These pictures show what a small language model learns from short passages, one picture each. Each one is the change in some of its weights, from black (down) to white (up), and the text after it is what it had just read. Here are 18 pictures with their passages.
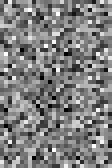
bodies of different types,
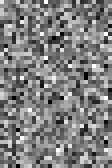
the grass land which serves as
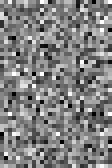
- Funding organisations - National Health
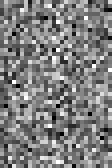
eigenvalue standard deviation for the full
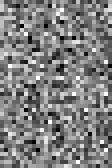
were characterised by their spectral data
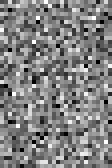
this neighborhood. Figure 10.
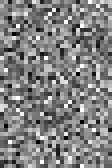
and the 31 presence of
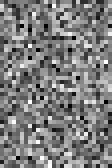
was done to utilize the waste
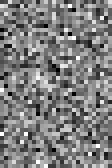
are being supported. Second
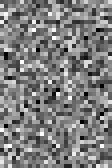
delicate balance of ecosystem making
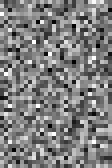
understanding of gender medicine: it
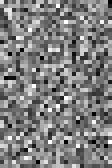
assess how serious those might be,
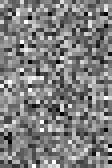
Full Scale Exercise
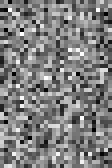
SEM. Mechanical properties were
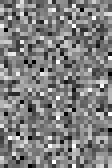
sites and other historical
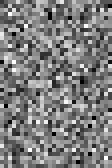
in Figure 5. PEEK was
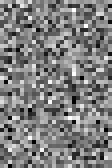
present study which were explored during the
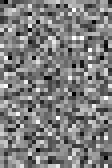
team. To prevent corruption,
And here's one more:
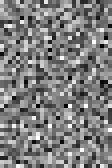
the herbicides due to the
